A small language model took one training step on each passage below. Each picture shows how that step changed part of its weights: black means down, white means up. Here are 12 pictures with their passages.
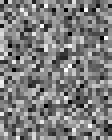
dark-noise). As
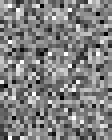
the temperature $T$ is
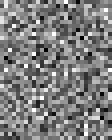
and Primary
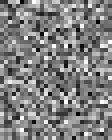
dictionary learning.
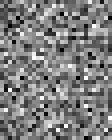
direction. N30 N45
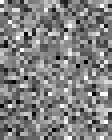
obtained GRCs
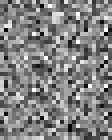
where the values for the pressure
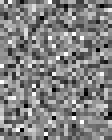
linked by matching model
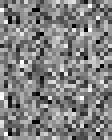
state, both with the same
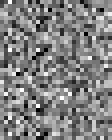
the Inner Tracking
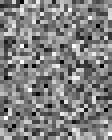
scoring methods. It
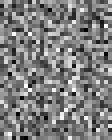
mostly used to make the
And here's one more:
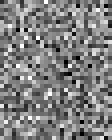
say that: For
